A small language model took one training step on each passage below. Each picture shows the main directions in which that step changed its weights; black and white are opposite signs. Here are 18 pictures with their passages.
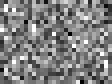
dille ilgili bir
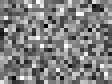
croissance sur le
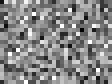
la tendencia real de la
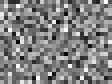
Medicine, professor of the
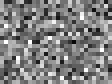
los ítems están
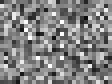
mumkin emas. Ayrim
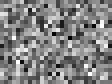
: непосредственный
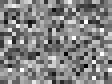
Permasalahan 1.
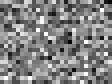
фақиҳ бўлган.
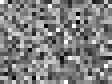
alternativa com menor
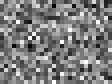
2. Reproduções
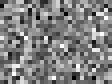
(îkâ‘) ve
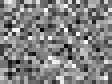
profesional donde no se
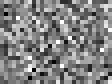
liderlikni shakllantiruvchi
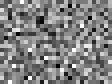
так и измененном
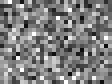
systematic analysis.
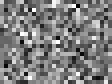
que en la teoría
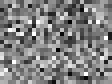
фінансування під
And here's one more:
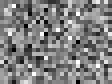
kelime olup,
